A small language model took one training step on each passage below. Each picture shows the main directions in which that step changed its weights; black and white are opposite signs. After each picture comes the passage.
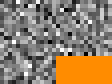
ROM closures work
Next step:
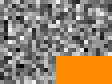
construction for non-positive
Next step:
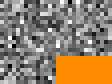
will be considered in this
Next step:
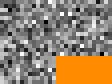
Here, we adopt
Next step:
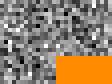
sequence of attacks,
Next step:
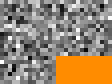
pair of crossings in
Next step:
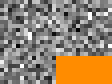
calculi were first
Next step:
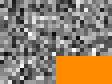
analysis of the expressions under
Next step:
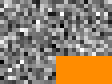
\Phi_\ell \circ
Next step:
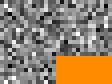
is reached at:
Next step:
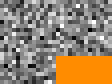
with $e=\pm
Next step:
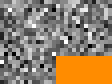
unit sphere bundle over the
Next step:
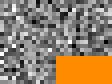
present the discrete energy curves in
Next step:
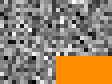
function $T(x)$
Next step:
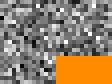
$E$ at level
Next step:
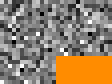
reflection in the other
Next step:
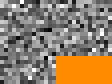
then \begin{align*}
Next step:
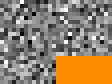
a dense connected subset of
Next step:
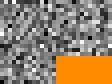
of background metrics
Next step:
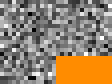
related to local properties of functions
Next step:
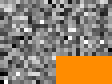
us recall the definition of such
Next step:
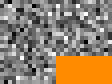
immersed in a
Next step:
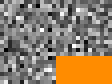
random variables on the same probability
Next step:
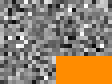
valid up to $\tau$.
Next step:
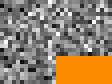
\textbf{Proof.} This
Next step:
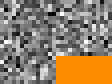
in free English
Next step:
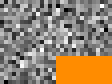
is decomposed into \[
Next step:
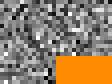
the parameters $a,
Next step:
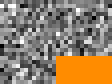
if } p=\infty.
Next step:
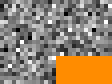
depends only on $N$
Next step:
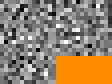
the allocation of the
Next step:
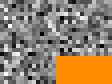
form $f$, and 10
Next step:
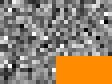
field $\alpha$ in
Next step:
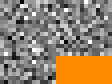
a reasonable accuracy.
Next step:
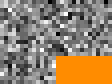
This was motivated by
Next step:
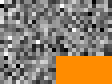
IDIC \\
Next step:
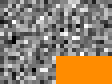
unit sizes for D3
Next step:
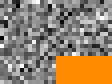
obtained from the set of all
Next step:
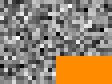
$24$-vertex triangulation
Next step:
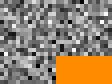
with $F(\cdot,
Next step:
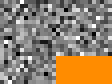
a single application of the
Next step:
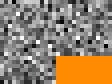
of $C$ is the
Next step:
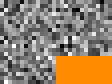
L +\Delta$, where
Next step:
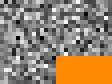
simplest case of a real
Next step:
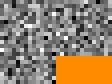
are frame indifferent under
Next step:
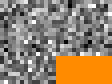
in positive characteristic.} Math.
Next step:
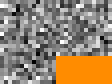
f(\theta)$ can be
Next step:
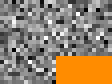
on $X \times
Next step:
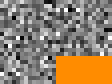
all $\chi \in
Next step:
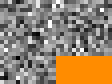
neighborhood of $v^{*}$
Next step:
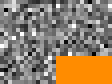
its uniqueness. Its
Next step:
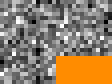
proof. We shall present a
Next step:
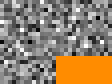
are linearly dense in
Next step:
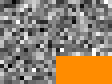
The activity index can be
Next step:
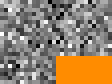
More precisely, if $\Delta
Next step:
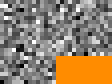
pattern and the
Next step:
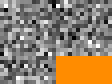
There is a rich
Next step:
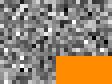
the sense that, given a
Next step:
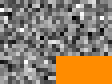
investigated in \cite
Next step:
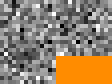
in an interval $(0,
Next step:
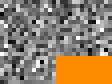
\lambda - \mu
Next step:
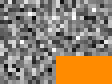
ring, it holds for any
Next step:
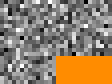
where the MLE has
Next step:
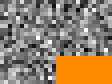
same height (see,
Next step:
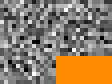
with a solution to the problem
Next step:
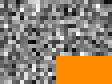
{\it amenable relative
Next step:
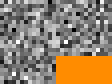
of this. {}From
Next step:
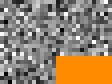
$L^\perp$ is
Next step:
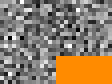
any $\mathbf q \in
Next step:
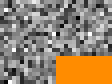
stepsize to reach
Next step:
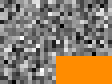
\def \NN {\Bbb
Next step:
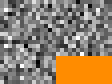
for the regular triangle, and
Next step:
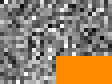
isotropic random vector
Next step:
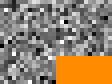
its implementation. The
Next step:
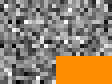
indices $(s\ge
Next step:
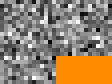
test operations, labelled
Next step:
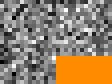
the structural hypothesis
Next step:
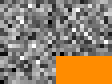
estimate the second term in expression
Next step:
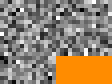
induced Yangian module.
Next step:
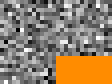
for any real numbers $a
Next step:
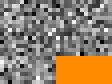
1:} We have already
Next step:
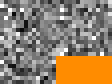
and some $|s|\leq
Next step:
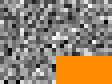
with an infinity group
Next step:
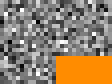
\to \infty$; for
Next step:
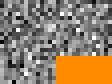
reader might have
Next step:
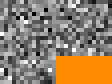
defined as follows. As a
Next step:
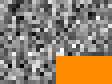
continuously differentiable
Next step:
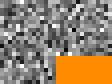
the permanent.
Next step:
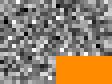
We start observing the fact
